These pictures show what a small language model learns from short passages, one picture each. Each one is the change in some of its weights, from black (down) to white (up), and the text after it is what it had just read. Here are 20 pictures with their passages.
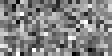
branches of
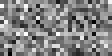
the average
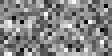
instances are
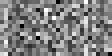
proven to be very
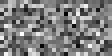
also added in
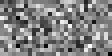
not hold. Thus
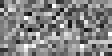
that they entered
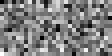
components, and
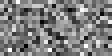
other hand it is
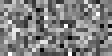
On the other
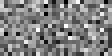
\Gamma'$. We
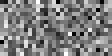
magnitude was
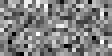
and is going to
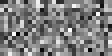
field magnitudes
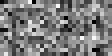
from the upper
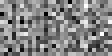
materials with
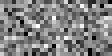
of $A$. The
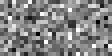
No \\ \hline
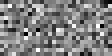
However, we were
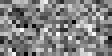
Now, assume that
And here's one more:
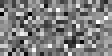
acquires this large
